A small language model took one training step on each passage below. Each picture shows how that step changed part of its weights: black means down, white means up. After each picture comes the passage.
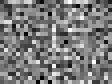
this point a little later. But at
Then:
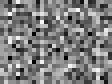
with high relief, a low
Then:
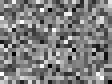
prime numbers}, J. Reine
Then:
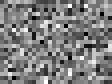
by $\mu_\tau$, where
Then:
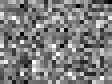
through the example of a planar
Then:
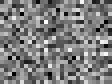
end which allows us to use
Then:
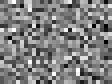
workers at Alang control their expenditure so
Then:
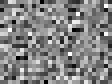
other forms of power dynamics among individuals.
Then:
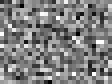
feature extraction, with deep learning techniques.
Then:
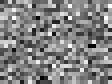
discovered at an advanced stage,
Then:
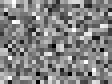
the Hausa/Fulani
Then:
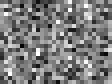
used for data collection. Primary
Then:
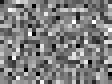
the prepared compounds was studied. The
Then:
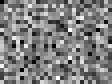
cream showed good stability,
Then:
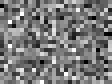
be a principal $L K$
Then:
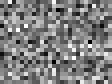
value shows not significant. It is a
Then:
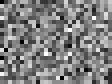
entirety. Figure 13 Tool
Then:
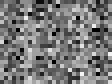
only have to compute the degree and the
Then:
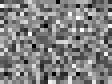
the trajectory path, and the amount of
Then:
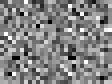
Please indicate your preference for the
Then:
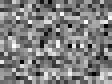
training and dev sets, while the
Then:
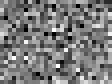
each of the $\leq t$
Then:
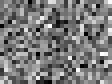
in VAS scores (mean
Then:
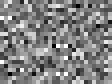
number of side effects. Results. The
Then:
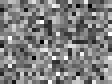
different layers of the document accordingly.
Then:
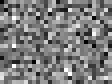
timely treatment with appropriate
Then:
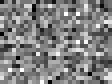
described by various kinetic models and equations
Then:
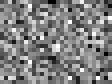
finally how efficiently we identify
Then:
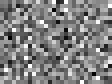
Ennola's cubic
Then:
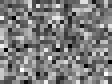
at any time without penalty. The
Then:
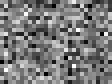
the model can be used to analyze
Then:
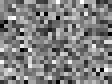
to restore CDX2 expression
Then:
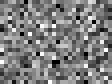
geographic positioning of the lines and
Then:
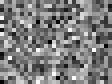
crossing lines. \\ (c)
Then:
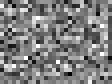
The Data Management Plan includes
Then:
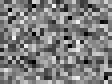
State University-Sulu
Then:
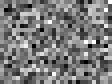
we define the inverse of a polynomial of
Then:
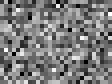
four and a maximum of eight.
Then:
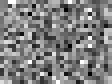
Holt (2004) suggests that
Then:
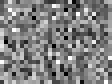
field, a Gaussian distribution of
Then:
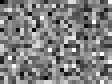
experimental group. Through thematic
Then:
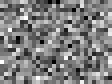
that local government autonomy plays an important
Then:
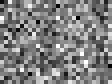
orders and two families. The
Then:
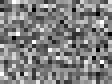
continuous, hence $h^{*}
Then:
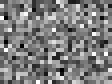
Theorem are complicated in general. In
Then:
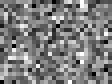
resources to digitise collections,
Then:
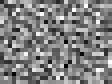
day each seeking the other in rapid
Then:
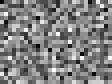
mother. The tension between
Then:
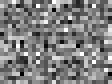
of treatment, respectively. All
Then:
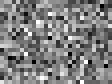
environment. An EH is a technique
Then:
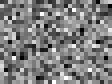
decrease $\varepsilon$. Note that we do
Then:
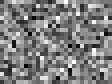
almost everywhere differentiable in\
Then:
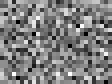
for the developing foetus with evidence
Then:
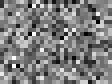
\peru \nuu)
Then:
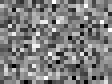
of employees of established logistics companies and
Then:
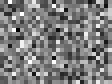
feasibility of the limit transfer from
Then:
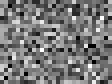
This is attributed mainly to its high particle
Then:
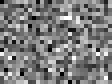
in the toric Fano case.
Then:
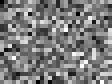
has full rank. Employing
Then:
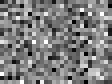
emphasise resource optimisation and waste
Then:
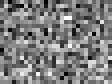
\par An application of Theorem
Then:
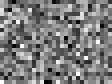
illustrate efficiency of the proposed method in
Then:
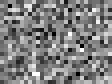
reg}^\lambda$ are pairs
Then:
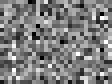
elements of order 2. On the other
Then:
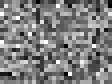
efficient science are tested and deployed on
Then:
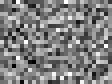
recursive formulas: for even
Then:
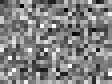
our simulation part. Applying the above
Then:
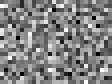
of impact factors. In addition, the
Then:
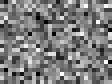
active power is delivered to the
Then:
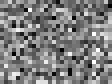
the condition $\sigma^2
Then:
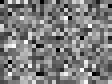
It would be interesting to know if
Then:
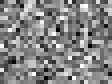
alternative. Electric motorcycles
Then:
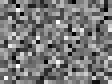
The IoU coefficient as shown in
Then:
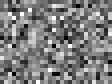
number of basis functions for each
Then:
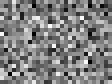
WP5, a NoBo participates
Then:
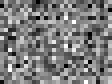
H$ can be obtained by the
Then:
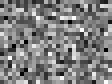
same size. The tag and the
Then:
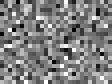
Figure 3. - **Extraction:**
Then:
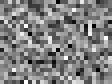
plant. Scales:
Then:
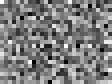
properties after the test were observed. This
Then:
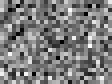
LGP system, a
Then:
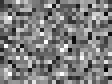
age possible) would favour both a
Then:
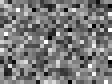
3D model for planning of the
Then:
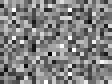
\right\}. \end{aligned}
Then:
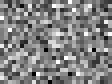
for early and accurate detection. Studies
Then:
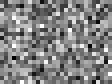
paper, we consider the more flexible
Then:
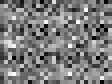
of data for research and public interest purposes
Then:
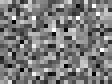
instance of complete muscle vanishing attributed
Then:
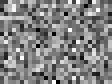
positive integer can be written as a sum
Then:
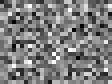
records were enough to estimate the
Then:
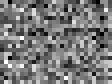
SE and PE are performed
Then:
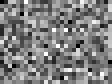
investigative bodies. If the actions
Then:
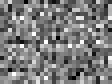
view in conceptualism which had also started
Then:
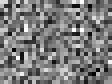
the 2021 ACS likely occurs due to
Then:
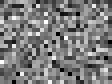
which leads to enhanced development of some
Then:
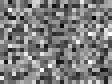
snow eventually reaches
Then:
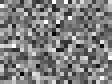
of protecting and enhancing
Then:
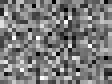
$$ Taking into account now that
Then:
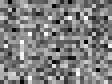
were assembled to obtain
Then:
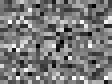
basic properties} Let $\A$ be
